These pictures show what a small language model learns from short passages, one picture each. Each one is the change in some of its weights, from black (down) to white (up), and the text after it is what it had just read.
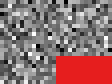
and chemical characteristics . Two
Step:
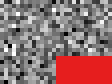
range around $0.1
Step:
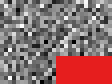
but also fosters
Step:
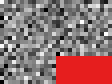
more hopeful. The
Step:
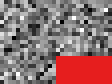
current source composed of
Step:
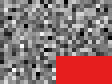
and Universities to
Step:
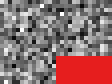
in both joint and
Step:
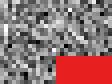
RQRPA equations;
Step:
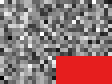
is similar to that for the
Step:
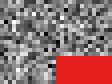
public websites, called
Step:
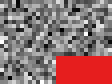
it returns the fail
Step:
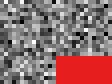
supports saving data to
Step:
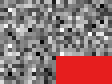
we see a very good curve
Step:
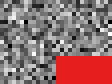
coupled photon. The
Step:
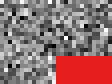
generated sequentially by one
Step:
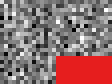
triplet constructed
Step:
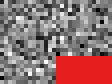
This value plays a fundamental
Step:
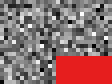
structures on a correct time
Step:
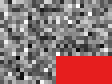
can combine both these
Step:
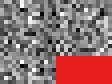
grid points. The very
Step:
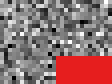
indicated to regularly use
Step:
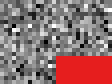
Van der Waals
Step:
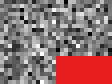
and the *game
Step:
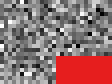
components are presented. The
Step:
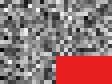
in the z direction. For
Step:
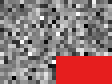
static DFT, the
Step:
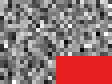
the total particle number.
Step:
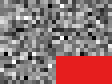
had an accident based
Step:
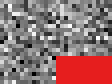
encoder to add key
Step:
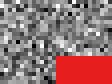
did not differ significantly in
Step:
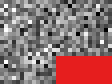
result 1st requirement
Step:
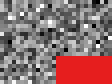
(one-dimensional) data
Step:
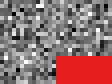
}\pids q =
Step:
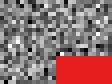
and tumor size,
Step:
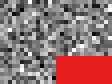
\end{figure} In
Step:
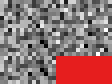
the present approach and the
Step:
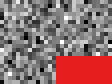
target in English, a
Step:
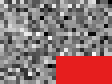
are better than regular food
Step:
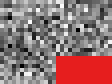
base plates. The
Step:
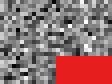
within 30 minutes of the
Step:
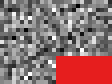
\infty }\rightarrow 0$.
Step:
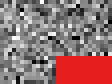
The special case, where
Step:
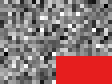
find that BMRs
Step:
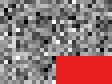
Cold Hot Cold
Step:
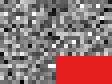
allow us to construct
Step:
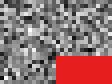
on average. The logic
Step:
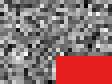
on Hilbert transform
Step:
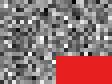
40 each. The gender
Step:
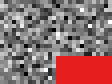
use of synergies within the
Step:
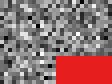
our goal to link the
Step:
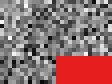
constrained and that all contributions
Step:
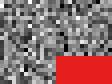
{\it quantitatively}
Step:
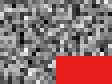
\eeq where $\rm
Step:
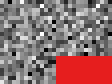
of the institution to accept and
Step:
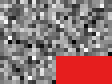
initiatives specifically
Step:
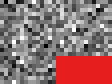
between any two vertices in
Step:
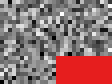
and E.Z. provided
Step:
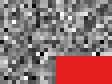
in terms of Root
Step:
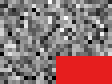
a paradoxical
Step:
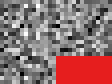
comprise of all
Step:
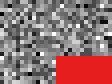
only, smokeless
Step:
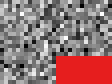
4. There is no significant
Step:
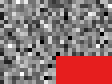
novel points to a different way
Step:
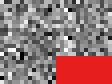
was induced with a
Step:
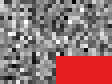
plotted as a function of
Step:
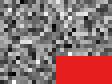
in the moment of seeing
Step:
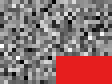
significant. Correlation
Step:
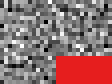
\rangle_{max}$ and
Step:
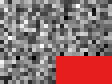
provides an integrated summary of
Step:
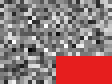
sustainability. The analysis is
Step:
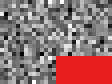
Sufficiency Card
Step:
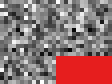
is the season of
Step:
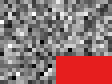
in a compact,
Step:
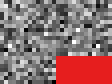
interactive data exploration
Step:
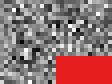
Stampede using a
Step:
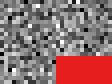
them are found in binary
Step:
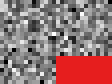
of energy, which is described
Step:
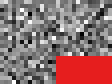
intended scale and purpose
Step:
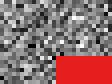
fact that space is not
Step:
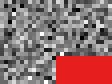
it to arbitrary
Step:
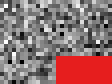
1. Every derivation
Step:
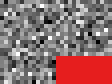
formation of pockets between
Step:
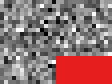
to the BCS model,
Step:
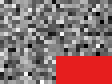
as the institution's information
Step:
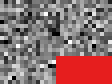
higher intensities, attention
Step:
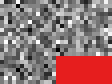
theoretical analysis both in the linear
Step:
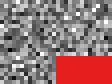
(AA) and the
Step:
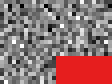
dry ethanol
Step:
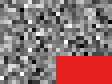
Let the current address be
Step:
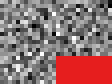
efficiency in production-like
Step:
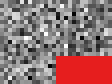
acetate, with no
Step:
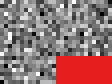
Copper is thus
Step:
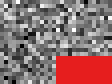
"a little"
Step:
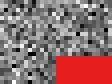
understood and accepted
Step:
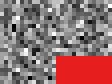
the \odoe{}
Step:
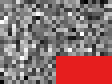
Object (see an
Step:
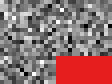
innovative practices that
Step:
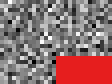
this tendency is common
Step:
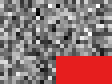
solution interfere with a
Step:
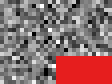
contribution VCN provided the
